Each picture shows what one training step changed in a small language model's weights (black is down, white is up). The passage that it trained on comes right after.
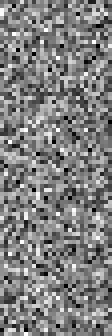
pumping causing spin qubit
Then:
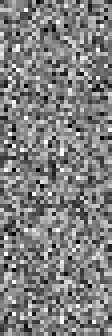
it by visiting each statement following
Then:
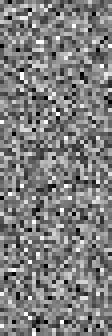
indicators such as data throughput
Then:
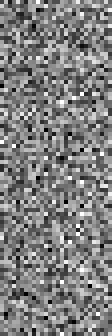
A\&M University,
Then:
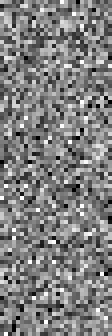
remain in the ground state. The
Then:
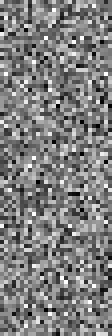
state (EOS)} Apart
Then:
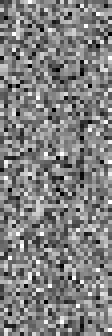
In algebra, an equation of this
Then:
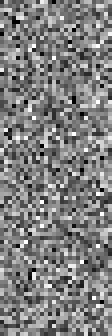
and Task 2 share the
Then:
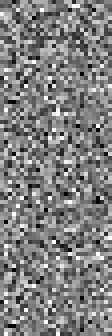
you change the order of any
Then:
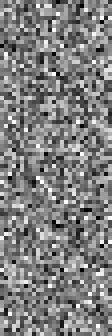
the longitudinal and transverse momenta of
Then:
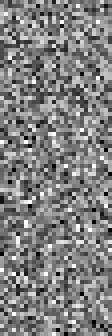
that eject lunar dust
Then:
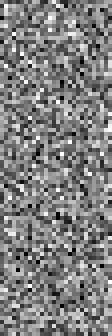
In such a formulation an effective potential
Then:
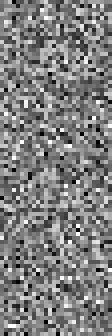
options, the quality of search
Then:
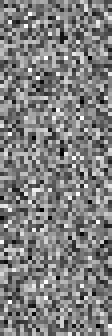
problem construction, or embed reflection
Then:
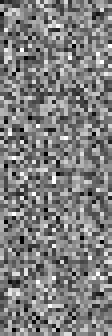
in queries involving instructions for
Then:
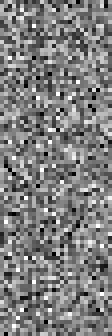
to the line of sight,
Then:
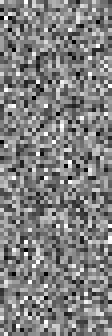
extra Higgs field develops a complex
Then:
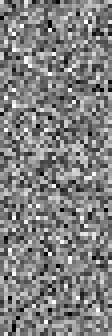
The first is the regularized least
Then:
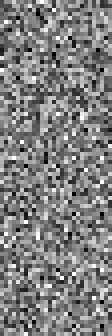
alternating attention and convolutions
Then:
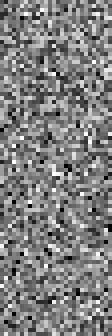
the ether when synchronized as
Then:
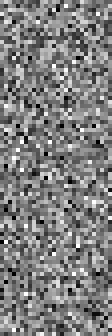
directions along the mean magnetic field.
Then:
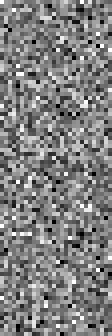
if $\mu(\psi)\geq
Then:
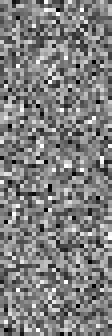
limits indicating the possibility that the scattering
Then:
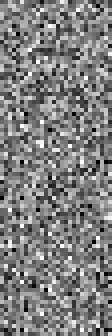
will become important below. We will
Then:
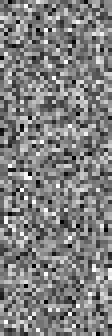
for users to comparison of long text
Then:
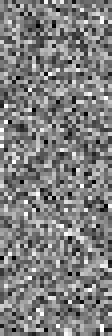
shows the worst top-K
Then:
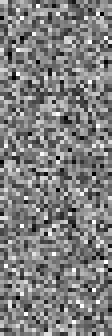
ejection does not take place.
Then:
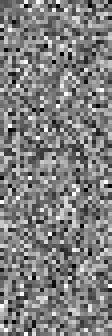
HfTe$_3$ samples
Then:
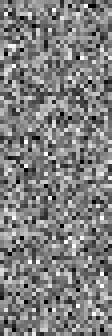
fundamental in many areas of applied
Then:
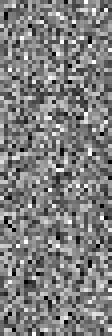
perturbation in question and is equal to
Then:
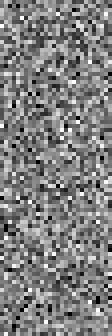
are calculated, the contribution of each
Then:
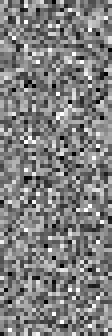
X}} \def \Bd
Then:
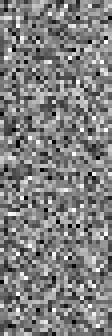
of dark current electrons can be calculated
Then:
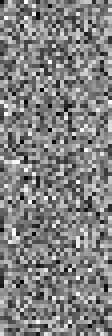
Solutions} \medskip The
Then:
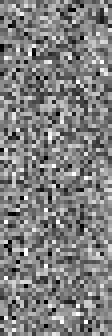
of the Taylor series of the
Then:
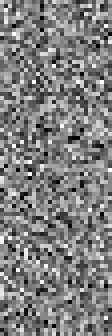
from an initial state to a final
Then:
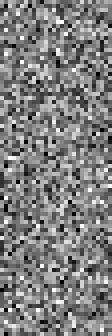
contribution of slowly varying noise in
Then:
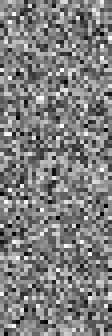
inserted into a blockchain
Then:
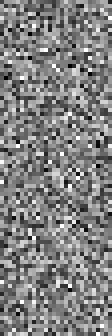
by theoretical or observational evidence, we
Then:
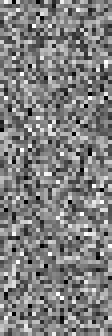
it is located between the minimum and
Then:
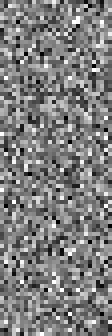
decays is less than 2\%.
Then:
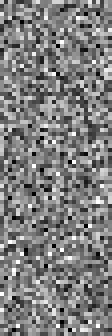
the same time involve hard constraints
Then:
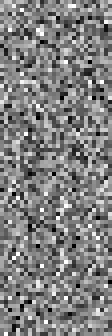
$1$ at the origin with
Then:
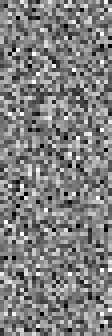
up to the leading order of
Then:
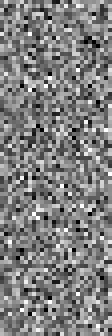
D} {a} \left
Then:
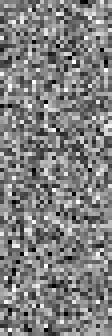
the Kupiec test: for
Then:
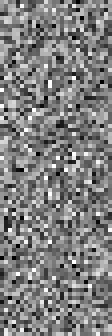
within our assumptions ``isotropic
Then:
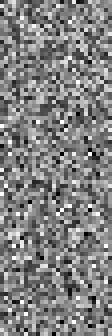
by $\times$. At this
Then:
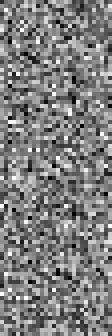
copies. In a
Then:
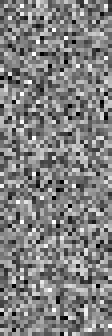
to Higgs hadroproduction in
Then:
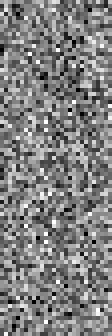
We now explain the crescent
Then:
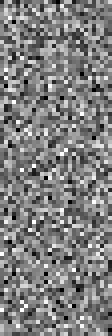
defined without any free parameter. In
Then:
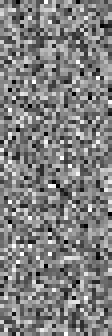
problems that the Standard Model does not
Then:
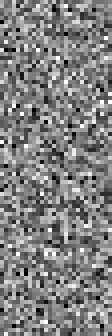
coincides with the leading peak.
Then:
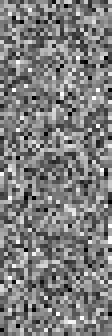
wish to make a few
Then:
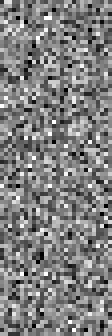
signal readout (**Fig.
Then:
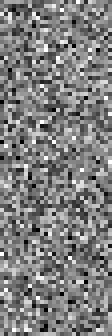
labor absorption. Its main analytical
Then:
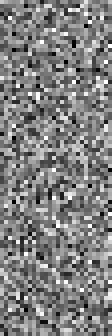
at a spot less than
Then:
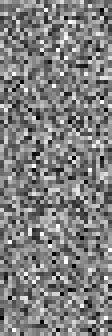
known $r^{(c)}$ satisfies
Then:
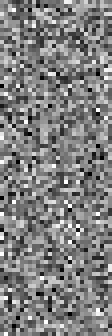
cutoff radius, the NAO representations
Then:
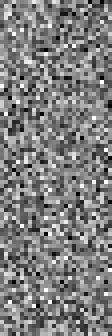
verbal features. Lepri
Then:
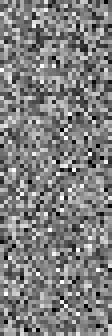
involve powers of $\hbar$.
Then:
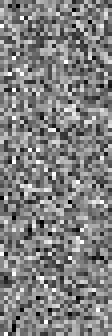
are the convective flux evaluation
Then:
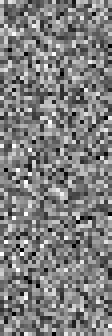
rigid-band approximation. The
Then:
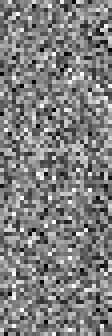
The proposed algorithm uses the spectral efficiency
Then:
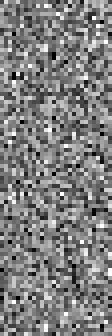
doped MnNiGe and
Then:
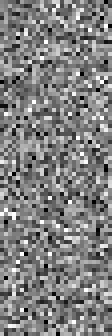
of the external driving force (this
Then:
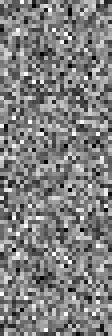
stable value is approximately 500.
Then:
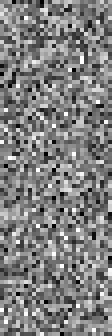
large atomic weight of constituents
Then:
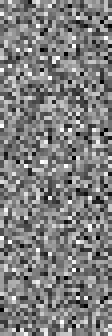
programming and hardware development,
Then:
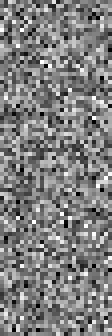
dark photon coupling. As is shown
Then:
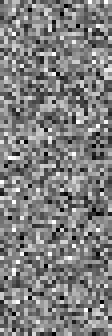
the number of orthonormal local
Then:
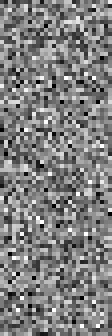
neutron scattering measurements of the spin waves
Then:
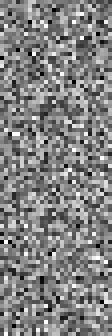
by Gui for the quantum field
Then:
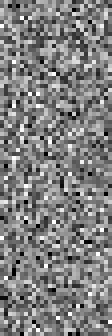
are the values of $\Delta
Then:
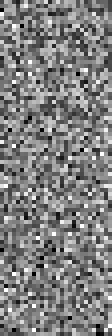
completion API or embedding
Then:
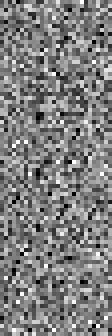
the $s_m$ condition
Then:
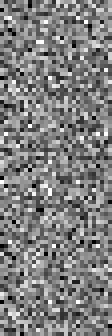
inclusions modeled here, which
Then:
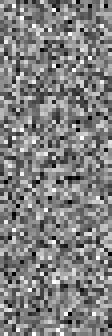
above to obtain the delay time distribution
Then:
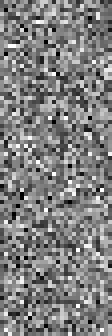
the creation of pairs of electrons with
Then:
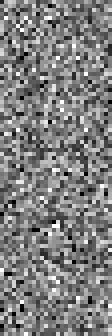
descriptor file. The
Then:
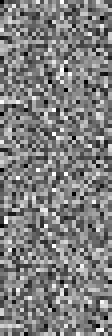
for Quantum Information, Institute for
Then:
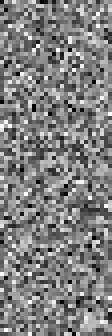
final echo E2 without
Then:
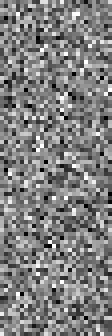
section \ref{markos},
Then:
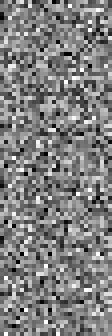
requires the specification of the prior
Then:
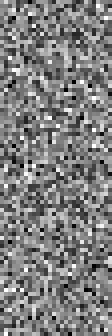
hopes in classical and
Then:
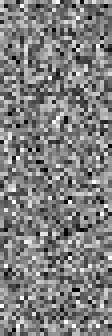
networks are significantly enhanced by adaptive
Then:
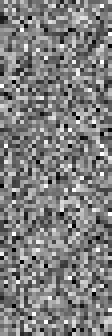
pulsar wind side, using rather
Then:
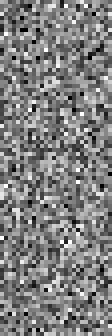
invariance. Certainly,
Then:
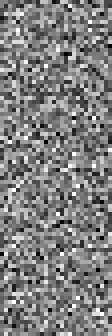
limitation concerning the types of
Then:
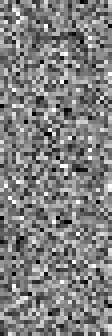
(\ref{incl}), we
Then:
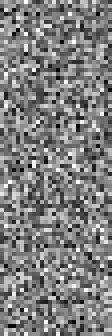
Constitution of the
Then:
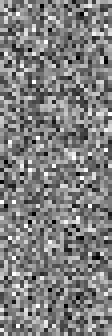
to a non-linear initial perturbation
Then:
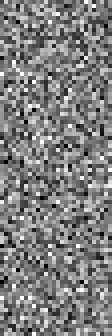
parameters one can also construct a model
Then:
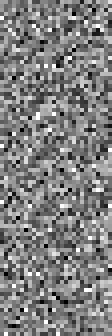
distributions of the random subsamples
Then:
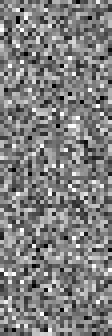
SiC rods. Despite
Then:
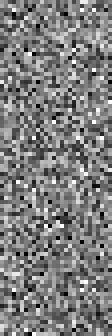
from absolute instabilities corresponds to
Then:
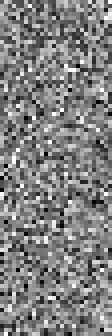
a momentum width in the jet direction
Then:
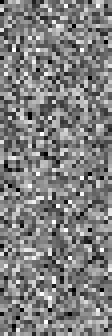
The redshift track is for galaxies with
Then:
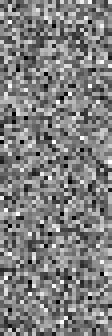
waveform in time domain. Figure
